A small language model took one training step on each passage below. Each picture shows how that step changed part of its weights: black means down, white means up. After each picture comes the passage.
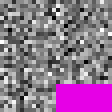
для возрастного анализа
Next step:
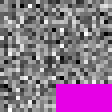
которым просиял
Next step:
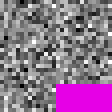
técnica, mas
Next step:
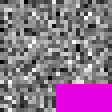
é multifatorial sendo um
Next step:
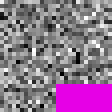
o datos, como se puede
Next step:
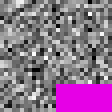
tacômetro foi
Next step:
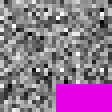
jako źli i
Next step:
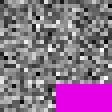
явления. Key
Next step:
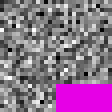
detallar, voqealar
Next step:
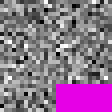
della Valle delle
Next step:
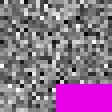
tarbiya ko'nikmalariga
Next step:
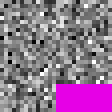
кўпроқ қандай
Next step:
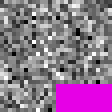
J te Dendermonde
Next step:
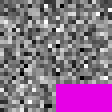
міжнародного права
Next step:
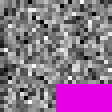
em que se especula os
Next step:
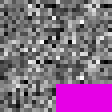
старения материала на
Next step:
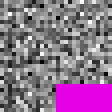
los siguientes objetivos:
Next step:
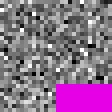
using the example of
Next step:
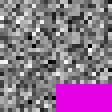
prof. (Uzbekistan)
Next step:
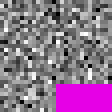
учителя / Н.Е.
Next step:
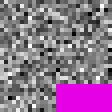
aşamasında eserin
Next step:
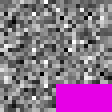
a abandonar a sua
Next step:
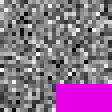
и граждане,
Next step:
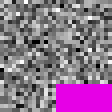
del país, tanto por su
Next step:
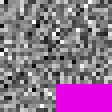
arroja un balance final
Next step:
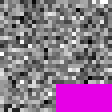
mavjudlik sohasini
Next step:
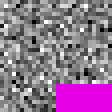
va 1ta haydovchi
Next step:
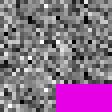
не страждала б від
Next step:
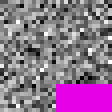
ijtimoiylashuv, hissiy
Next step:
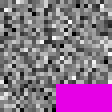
реализация на бинарно
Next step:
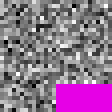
fets en la mostra
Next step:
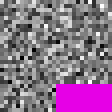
flora silvestres,
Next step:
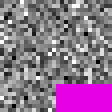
Avaliar os modelos de
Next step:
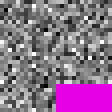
three samples with
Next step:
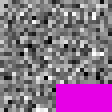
of the authors of this
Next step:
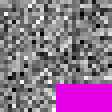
vascular surgery.
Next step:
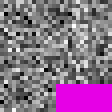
превышала 2 –
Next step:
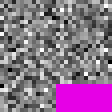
в профессиональной и
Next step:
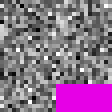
islamu. Dostrzega
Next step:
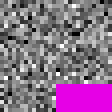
iqtisodiy faoliyat turlari
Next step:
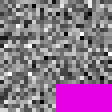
artigo 4º da
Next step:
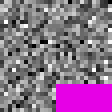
rivojlanib borishi o'z
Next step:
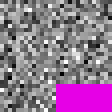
новые возможности для
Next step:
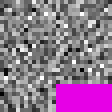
Unda 4 ta mumkin
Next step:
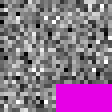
Артем Козлюк.
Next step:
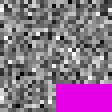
послуги у зручний для
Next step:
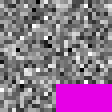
IV. (nach de
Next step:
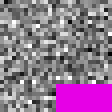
ronde (photo
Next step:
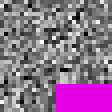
музичного виховання в
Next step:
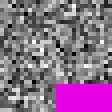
что надежды на это
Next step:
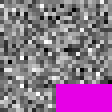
pedagogia popolare
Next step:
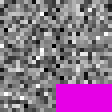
статье были
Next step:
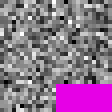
Eń birinshi
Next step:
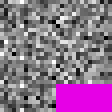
de fijar el pago por
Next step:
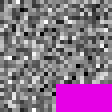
unda gem moddasi hali
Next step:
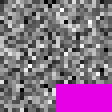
o‘quv jarayoniga ta‘limning
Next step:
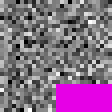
professional art, and the
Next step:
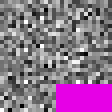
jest po prostu sumą
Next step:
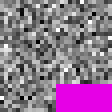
aprecia el factor social
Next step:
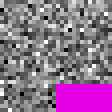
uso e ocupação para a
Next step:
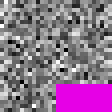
Naar aanleiding van
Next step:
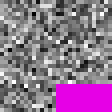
do traço humano sobre a
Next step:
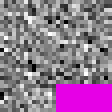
No ensaio *Pedagogia
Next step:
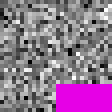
ditetapkan. Dengan
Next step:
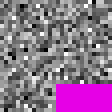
measures to improve the
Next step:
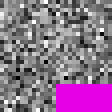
olarak depolanan
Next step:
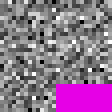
fan yutuqlarini va
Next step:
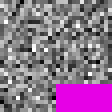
berish tizimini yanada
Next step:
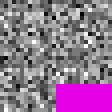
числа. Согласно
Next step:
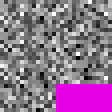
moslashib ketishi va
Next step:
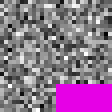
Ushbu maqolada
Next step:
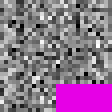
intertekstuallik va uning
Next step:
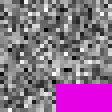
venit și
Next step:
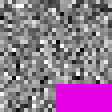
Predation on seven
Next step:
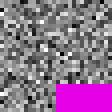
sa pagtuturo.
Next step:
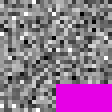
volgens de oude wet
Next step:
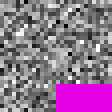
Hal ini menjadikan
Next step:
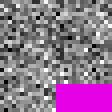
как удобством применения
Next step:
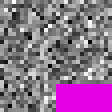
la información necesaria y por
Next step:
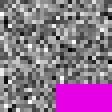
та писемного мовлення
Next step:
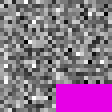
para promover uma gestão
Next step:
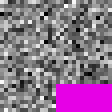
алам нафрати ва
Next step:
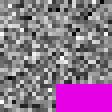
hal eta olish,
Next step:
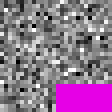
vez. La prevalencia de
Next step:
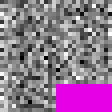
зийраклик ва
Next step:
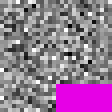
apuntando a la solución
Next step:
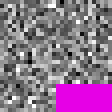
qabul qilinishi mumkin
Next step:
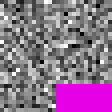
oluşturmuş ve
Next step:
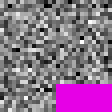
по изучению этого
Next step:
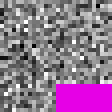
impactar diretamente o
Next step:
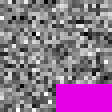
fanlarida keng tadqiq
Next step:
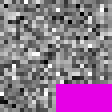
por la pandemia, se
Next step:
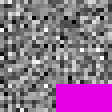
les implications pour le secteur
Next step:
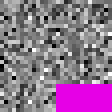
для уменьшения пути
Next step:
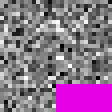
координатной оси
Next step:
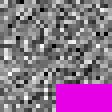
seperti perkembangan
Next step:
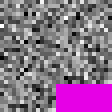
el muro del espacio
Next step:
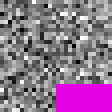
side is a castle,
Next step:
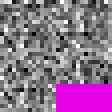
ضرورت در
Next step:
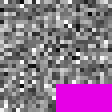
online menjadi solusi
